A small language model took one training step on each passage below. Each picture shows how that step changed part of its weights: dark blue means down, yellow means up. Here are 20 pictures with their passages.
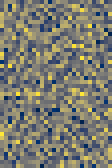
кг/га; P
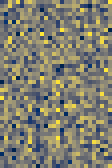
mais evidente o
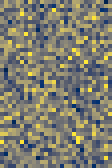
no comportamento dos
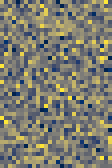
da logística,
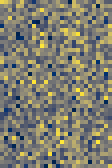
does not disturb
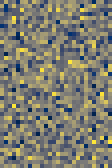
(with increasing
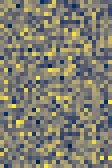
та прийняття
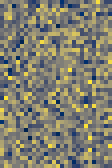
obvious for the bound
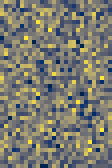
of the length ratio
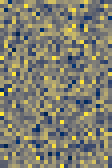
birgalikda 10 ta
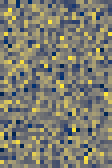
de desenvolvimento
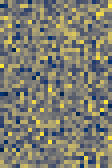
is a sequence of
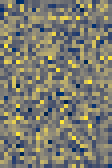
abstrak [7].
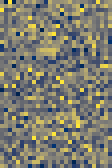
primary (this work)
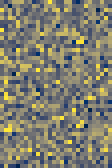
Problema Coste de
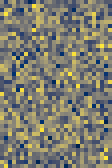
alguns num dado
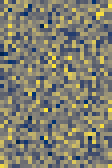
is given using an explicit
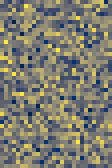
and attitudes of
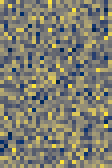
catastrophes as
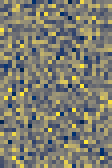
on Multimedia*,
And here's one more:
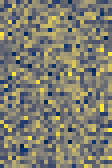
*misterios* des
